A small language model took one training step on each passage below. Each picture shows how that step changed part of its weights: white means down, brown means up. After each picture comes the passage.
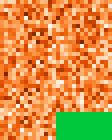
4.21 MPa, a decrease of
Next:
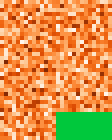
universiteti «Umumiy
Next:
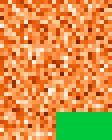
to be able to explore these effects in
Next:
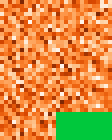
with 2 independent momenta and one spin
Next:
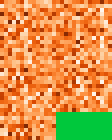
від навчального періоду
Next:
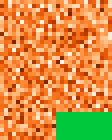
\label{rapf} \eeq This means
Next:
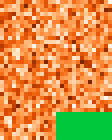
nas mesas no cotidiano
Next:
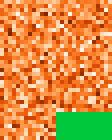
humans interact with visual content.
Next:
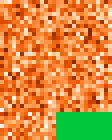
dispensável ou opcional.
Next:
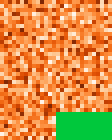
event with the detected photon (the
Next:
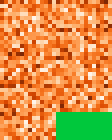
users can be potentially involved in all
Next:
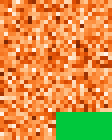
device using sensors and communicating
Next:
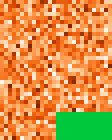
code repositories have switched
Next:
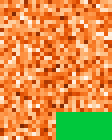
our present investigation, we shall utilize
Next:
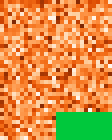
traffic of particular nodes could be
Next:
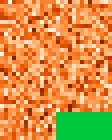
It follows that $k\mapsto
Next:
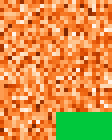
результатами (KPI,
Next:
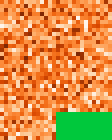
due to evacuation of plasma along
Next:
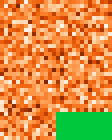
що моделюють
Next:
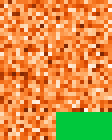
to link the status of the patent
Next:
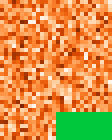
a Hybrid PCB by
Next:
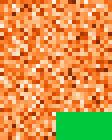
for a minimally coupled field.
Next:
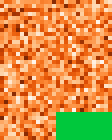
Standardized Coefficients
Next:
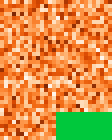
el nombre de los tipos de
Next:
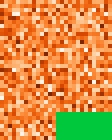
sums have no reasonable
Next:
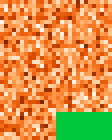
or $r^s = 0$. In short,
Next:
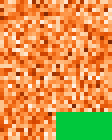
model we used for bechmarking. The
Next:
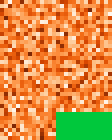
results indicate that the propagation of
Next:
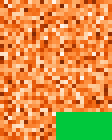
company with the related companies.
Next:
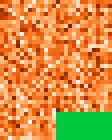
there is significant difference in the sample means of
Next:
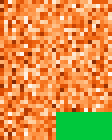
models from the three case studies seen above,
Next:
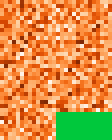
Na realidade, dizia ele,
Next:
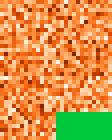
field) which develops the logic of solution
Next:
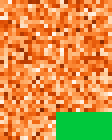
value-aware memory storage,
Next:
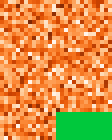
“Низоми жаид”
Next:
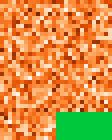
soft-switching in all
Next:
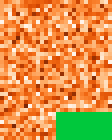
acuerdo con las necesidades e
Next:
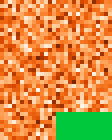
processions despite it taking place in an
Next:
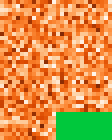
necessary importance. Alternatively,
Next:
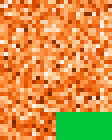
checking process is carried out first;
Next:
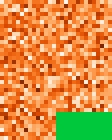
measured phase noise. In the following analysis for the
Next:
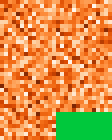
and behaviour toward crested
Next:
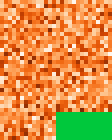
SM electron-neutrino
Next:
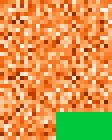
Oby Okoli Nursery
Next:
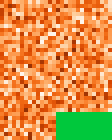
in combination with detection of CMV in
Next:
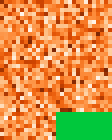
peak of SN~2005E, but a
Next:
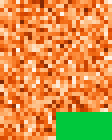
consider a generic perturbative series where
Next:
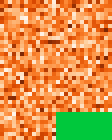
in collaborative network environments,
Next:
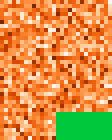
little modification of the usual
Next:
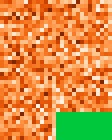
la filosofia è una
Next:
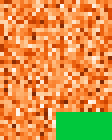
gas natural. Compuesto
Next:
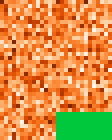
is isotropic or unbeamed. This
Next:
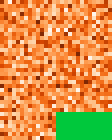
which contains isolated MBS at the
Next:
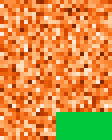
need to be repeated to match the
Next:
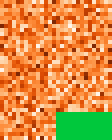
burchini yuqori
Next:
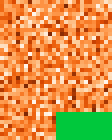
economy through the development and implementation of
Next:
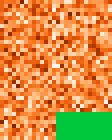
available literature, wide local
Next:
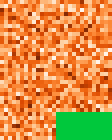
still lead to an atomic
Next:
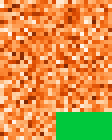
setul curent de tehnici de
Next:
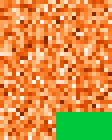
the cross section of the Fermi surface
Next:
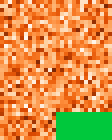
obtained when the explant were cultured on
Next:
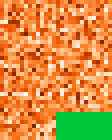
his own weighting function in any
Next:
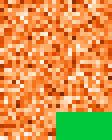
are the establishment of a service
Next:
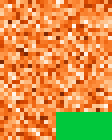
for chronic kidney disease:
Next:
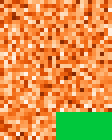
society, the lack of diversity
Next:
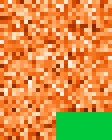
be subject to constraints in order to
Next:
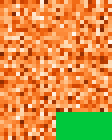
would fill nearly its full
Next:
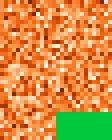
the Poisson bracket playing
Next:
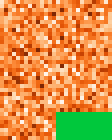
Hodnocení populací
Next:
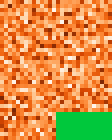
problems. Keywords:
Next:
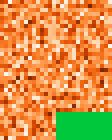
point in $O(n)$. To perform
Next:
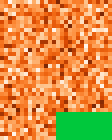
diagram by the multisets \bea
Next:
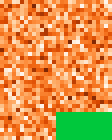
de compreender o mundo. Tim
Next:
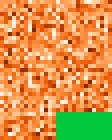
different vegetation habitats and the
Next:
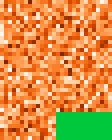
ammo uning faoliyatini
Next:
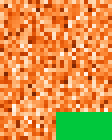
organizasyonlarına kadar
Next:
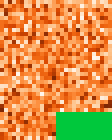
juda muhim ahamiyatga
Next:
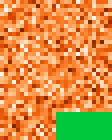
are not independent dynamical degrees
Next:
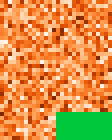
students through their shared experiences in their
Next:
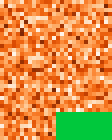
bibliometrik tahlil va
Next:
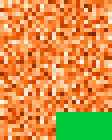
bağlaç kullanımı
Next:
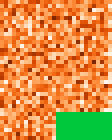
qubits, used for purification and
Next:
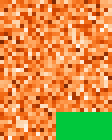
and 4. Having cheap portable
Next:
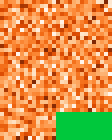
the other hand, the background will
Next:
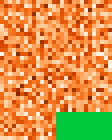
vitaminlari (milgama),
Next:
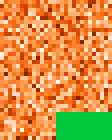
The optical pulses go through the
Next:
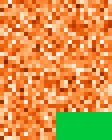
objects, which are fabricated with an
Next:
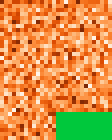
deployment are significantly lower, which is an
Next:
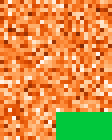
central airways [4]. The
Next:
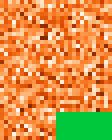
\end{eqnarray} \noindent where
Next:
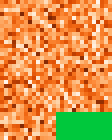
Interestingly, this lower limit is
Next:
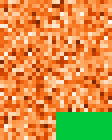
Financial Technology. Based on
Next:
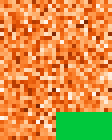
become customary to discuss from time to time
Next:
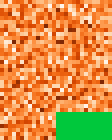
\Delta$ that leads to a negative
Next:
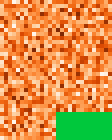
() yoki tanvin damma
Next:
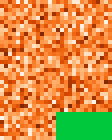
O sistema estudado corresponde
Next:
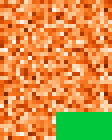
Г.Г. Подходы к
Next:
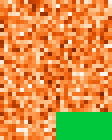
tract infection progression in
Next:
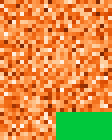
(Triangles) -- $\Delta q =
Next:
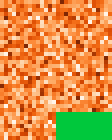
nouns is provided. Finally, the
